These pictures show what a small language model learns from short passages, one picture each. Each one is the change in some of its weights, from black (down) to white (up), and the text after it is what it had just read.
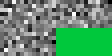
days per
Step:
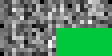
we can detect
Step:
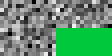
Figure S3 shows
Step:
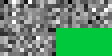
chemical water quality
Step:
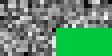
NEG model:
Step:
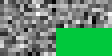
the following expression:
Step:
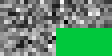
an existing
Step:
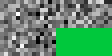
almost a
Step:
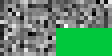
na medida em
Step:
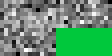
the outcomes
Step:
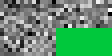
terra e a
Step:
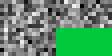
parameter, and
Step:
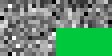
tratto i
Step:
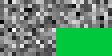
$\alpha t
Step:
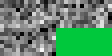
review that was
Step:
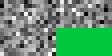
increasing pressure,
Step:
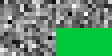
the correlation coefficient
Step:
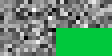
the freezing
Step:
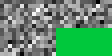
for only including these
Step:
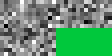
stone extraction
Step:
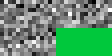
effort must be
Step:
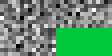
importance. As
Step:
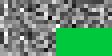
итлар ва
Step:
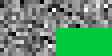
are compromised
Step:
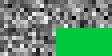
of a specific
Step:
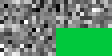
much stronger than
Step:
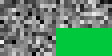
the portion of
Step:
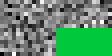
To explain the dynamics
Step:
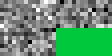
is divided
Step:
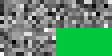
and continuous
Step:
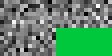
distribution. One
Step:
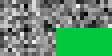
by linearly or
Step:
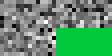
mit danach
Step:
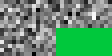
real automation
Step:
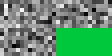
както до
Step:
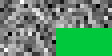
green manure
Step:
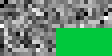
to testing both
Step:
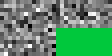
to identify
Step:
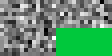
\tau +
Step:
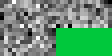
since March
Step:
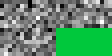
knowledge of the
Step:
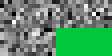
difference between the
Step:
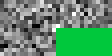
be written as
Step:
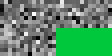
into this paper.
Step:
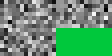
the central region
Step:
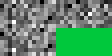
are still largely
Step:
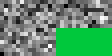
organizers of
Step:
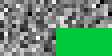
match the
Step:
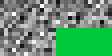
transformational education
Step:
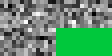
variations of the
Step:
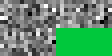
к таким
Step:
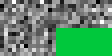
indeed reported to
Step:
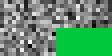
in these experiments
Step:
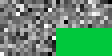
the affected domain
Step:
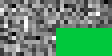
have an extra
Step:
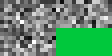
generation of
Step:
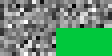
which young
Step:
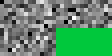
therefore approve
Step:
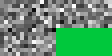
by law for
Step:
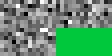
dependent variable
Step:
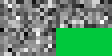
the Author of
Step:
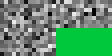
difference to be line
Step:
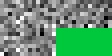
\Delta t$
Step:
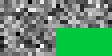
computing power to
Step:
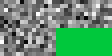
corresponding formulas
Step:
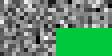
do Estado
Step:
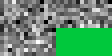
the encoders
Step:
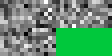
et al.,
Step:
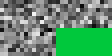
size of the
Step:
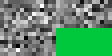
of the mechanical
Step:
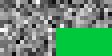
The authors
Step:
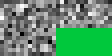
in case of lower
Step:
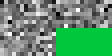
the conditions for which
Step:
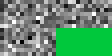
m$) resolution
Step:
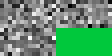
for power. In
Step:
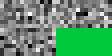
software package
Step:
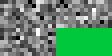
balanced user
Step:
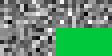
the photon in a
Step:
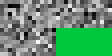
the i -section
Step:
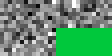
upper limits
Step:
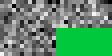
the students will also
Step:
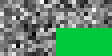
All other parameters can
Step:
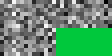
expansion of a
